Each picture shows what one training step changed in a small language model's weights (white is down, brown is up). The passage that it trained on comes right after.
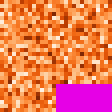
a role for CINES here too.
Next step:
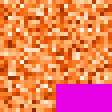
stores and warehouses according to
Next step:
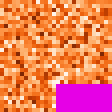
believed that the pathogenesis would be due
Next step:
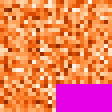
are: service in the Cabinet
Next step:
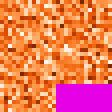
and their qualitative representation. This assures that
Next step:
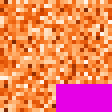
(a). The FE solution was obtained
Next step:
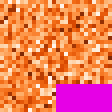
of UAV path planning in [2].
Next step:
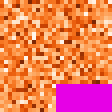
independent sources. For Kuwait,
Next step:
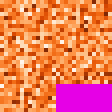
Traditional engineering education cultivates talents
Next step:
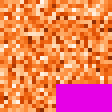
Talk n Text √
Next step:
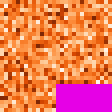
can in turn feel discriminated. These
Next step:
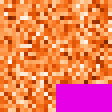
rodents, repetitive movements,
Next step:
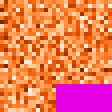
Consensus from 70% but less than
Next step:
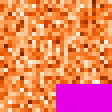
cooling and heating (project:
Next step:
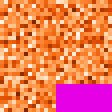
similar share of technical universities among the selected
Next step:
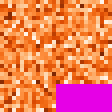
an unknown terrain or a set of
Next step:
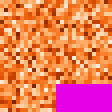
positive controls. Pancoronavirus
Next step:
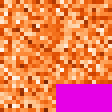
%. Based on the obtained results and related
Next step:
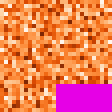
extract plays a major role in the prevention and
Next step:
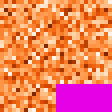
realms' (228). By the
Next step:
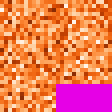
unconditional communicative purpose and the formal
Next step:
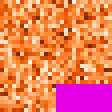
in the denominator, but also
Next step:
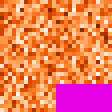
staff) List of possible channels of communication
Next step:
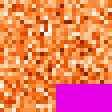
Several problems arise from using HQ and
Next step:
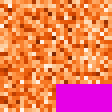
when it was detected that they were in advanced
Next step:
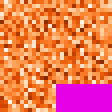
extractive industries, and excess farming activities were
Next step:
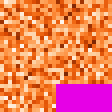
attributed to this temperature regime. In the
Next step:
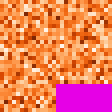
accounted for majority of the cases 31
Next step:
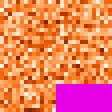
If we expect to project practices from well developed
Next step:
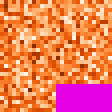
to narrow. This narrowing of
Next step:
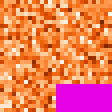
Wang & Zhang, 2024). Individual
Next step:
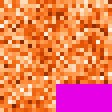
educator to guide and keep their students
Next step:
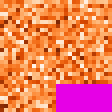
regional partnerships. The scientific component is
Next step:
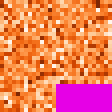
failure, as well as the greater manifestation
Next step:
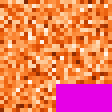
patterns in system behavior and make adaptive decisions that
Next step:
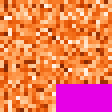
coffee shop operators in
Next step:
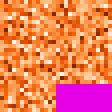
with a port valve and plumbed
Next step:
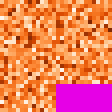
thickness of SMC 2) Mechanical
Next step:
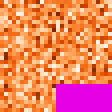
2020 edition, being the third (out
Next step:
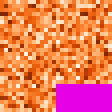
maintain the C:N ration of
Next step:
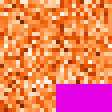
The 1-nearest neighbor method
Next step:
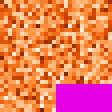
a reflection on leaving the field.
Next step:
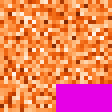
slice of the 3D render,
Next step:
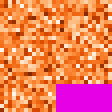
and bigger numbers for any increase of
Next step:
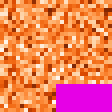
pair production Gardner and Done
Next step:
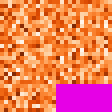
the ability to use financial concepts, products or
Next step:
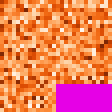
is depending on the lowest sound pressure level points
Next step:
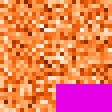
energies, with the most
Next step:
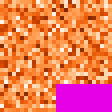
in their review that vasospasm is
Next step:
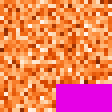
which was also the proton source,
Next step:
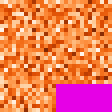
available marker sequences in some species of
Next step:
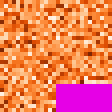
analysis of fluctuations in reservoir
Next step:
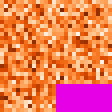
makes this device special. Apart from
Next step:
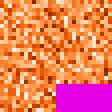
meaning of poverty, it can be divided into
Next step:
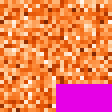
adsorbent surface is homogeneous with
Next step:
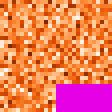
Kasandrova et al.
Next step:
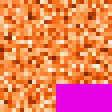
the Drone Strategy 2.0, new
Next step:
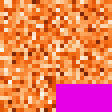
mg l^{-1}) and precipitation
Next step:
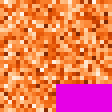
processed using deep neural networks such as fast
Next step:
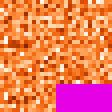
Cavitation erosion -
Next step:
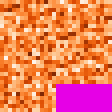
[29], based on the use of
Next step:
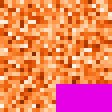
Model 2. In Model 1, we have
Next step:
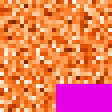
and VT; methodology: TT,
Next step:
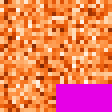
of thought of the person speaking them is
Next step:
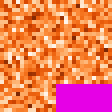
in industry 4.0. Further aim of
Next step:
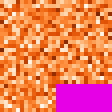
showing less than satisfactory knowledge about the
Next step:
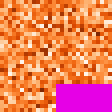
blood vessels, fibrosis and
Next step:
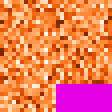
three seconds. The context information
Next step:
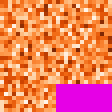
the Firefly Algorithm
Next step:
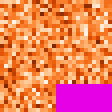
increase of tomato flesh
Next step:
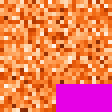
by subject corresponding to the fit of a single
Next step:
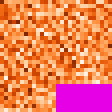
irregular on the CT scan. The number
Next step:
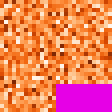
profundo e sincero .
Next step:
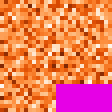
In recent years, rough-set theory
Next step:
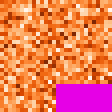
transferred or transferred in full, assessing
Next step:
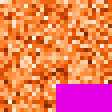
one to locate the inflexion
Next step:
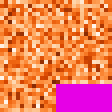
of 96 cycles compressive fatigue strength
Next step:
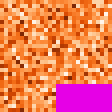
interconnection section. However, input and output
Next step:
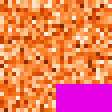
is to certify that this thesis
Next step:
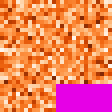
of (80 %). which means, by
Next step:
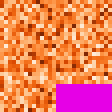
dynamics, electrical machines, and wind power
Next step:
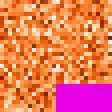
is related to its secondary metabolite content that
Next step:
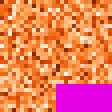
Cultural and Natural Resources for Local
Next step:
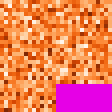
trained at a height of 160 cm.
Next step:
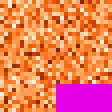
its functions there. Nevertheless, to assure
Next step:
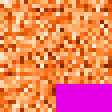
most important shortcoming of the current
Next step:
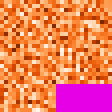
analytical methodology and it was reported that approximately 30
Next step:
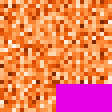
the seeds of this plant as a dietary
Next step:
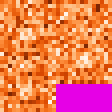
to maintain their dignity in this
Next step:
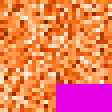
Maithil Brahmins.
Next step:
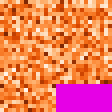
is shown in fig 9. Fig.
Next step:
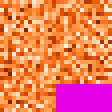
public housing companies has been collected and analyzed
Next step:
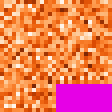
expect you to make materials available for them in
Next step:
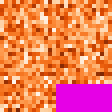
the viewer's sense of being inside or
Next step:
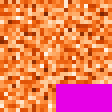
CA, Mantus G, et
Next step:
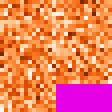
The Shiite clergy in Iran
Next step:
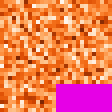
(35%) 3 I could not communicate
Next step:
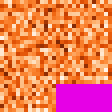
non-academic sources of stress should be
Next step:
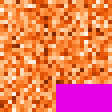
falciparum* infections either
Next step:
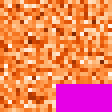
percentage were 75. The frequency of
